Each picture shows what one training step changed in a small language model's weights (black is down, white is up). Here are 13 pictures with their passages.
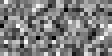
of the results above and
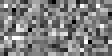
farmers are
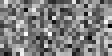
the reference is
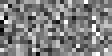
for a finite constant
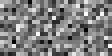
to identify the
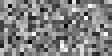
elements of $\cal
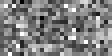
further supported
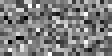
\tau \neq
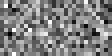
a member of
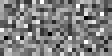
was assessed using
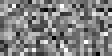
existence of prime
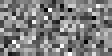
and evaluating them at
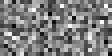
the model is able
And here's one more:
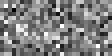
a filter of
